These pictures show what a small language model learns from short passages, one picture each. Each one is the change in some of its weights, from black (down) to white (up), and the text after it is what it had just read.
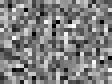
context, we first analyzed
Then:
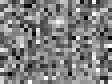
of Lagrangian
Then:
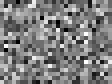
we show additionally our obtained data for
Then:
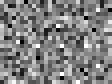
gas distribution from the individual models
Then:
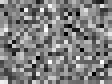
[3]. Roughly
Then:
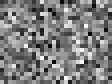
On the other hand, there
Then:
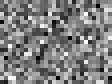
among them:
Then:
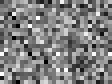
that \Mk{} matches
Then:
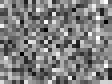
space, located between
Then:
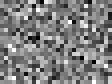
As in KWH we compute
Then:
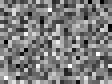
long-wavelength modes near
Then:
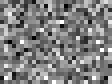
for this gauge fixed version of
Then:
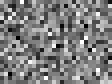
profile $\hat{{\bf
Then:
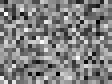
binary system. They found
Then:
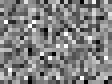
neutron field and dosimetric
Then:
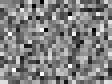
This process, known as the
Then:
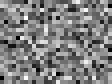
MPS. The dimension
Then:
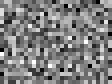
currents of ~13 A
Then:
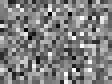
using a classification
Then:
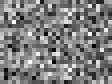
result \begin{align*}
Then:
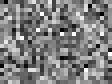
described in this Letter
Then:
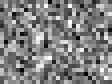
conditions it requires. As we
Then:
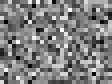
example of such a measure class is the
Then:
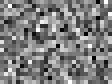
field at the core boundary.
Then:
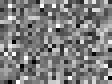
unique challenges,
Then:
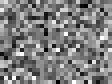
of California
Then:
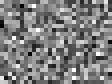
in the bulk up to order
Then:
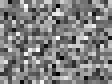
the observed SAKR emission.
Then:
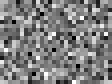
NLO amplitude, and
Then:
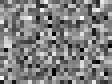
I believe a key
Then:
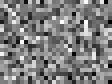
single new parameter. This model lies
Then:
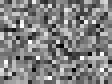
all entries found in this
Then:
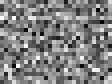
Mamba's potential beyond
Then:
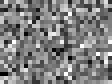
analysis, and the corresponding count
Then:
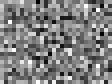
\begin{eqnarray} \int
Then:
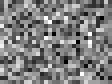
able to detect it with the
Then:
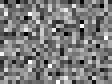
compared with that for the $\Lambda
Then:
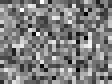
identical to Einstein's
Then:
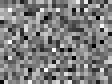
every other one (see
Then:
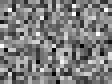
estimated from a set of
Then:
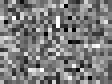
invertible, we say
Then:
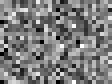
showed the effect of the surface
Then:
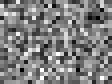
the localhost setting. In
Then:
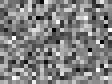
We believe that in order to
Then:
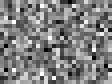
this geometry, the energy
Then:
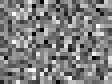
It is possible to define the
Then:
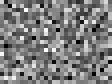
all others fixed. All
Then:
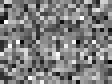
If $B$ only
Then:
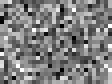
$N_F=2$ obtained
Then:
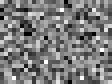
of the weighted signed
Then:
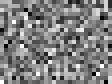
even under spin reversal,
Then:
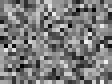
are now widely
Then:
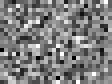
the existence of the
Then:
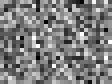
establish that the galaxy
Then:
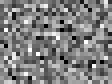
observation in this case is transverse
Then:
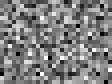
on its first mode in another
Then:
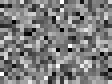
of the \CaIIH\
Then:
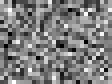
associated with them
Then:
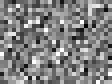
the entanglement-separability
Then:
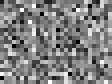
The broader the lines
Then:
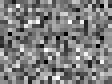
the same surface form. The
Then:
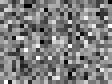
of suitably chosen
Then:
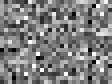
ECS theory is a
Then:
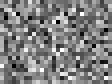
factor of $\om_k$ in
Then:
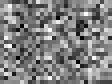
procedure developed in
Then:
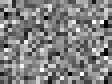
rate and $\tau =\kappa
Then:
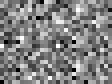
We also propose {\em
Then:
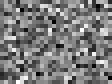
situation is however
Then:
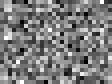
deviation of their statistical
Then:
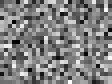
observed four-dimensional
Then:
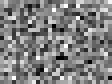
load balancing and
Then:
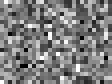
after static linking of
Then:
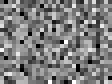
two lightning datasets,
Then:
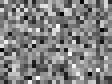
light curves from ZTF
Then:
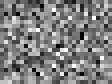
and $\textrm{Im
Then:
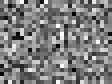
model mentioned above.
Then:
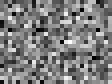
we apply the rotation matrix
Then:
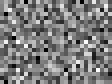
region which could be due to a higher
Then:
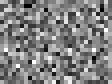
of the graph modes
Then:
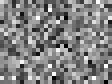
from McFetridge
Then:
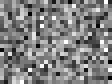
quantum-mechanical effects. For
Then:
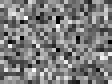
V, corresponding to an excess
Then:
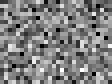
on Bluesky during
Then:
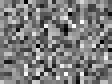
power law case, but it is
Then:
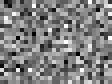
editing and bandpass
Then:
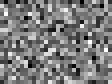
compared to the chemical
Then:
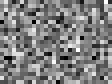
moment in terms of the nuclear
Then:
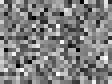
light exotic nuclei.
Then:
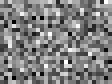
will appear an overall
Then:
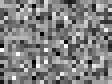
In this paper, we present a new
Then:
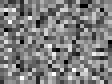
of the net winding along
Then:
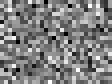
paired services as
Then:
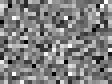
Taiwanese MoST
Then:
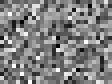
: Sprayed Hemp
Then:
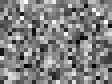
we only uses half
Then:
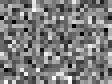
sources of the disastrous
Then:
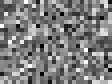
transition is second order. In that
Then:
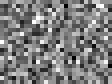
a L\'opez
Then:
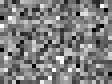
to the perfectly
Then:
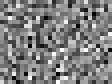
an adaptive and
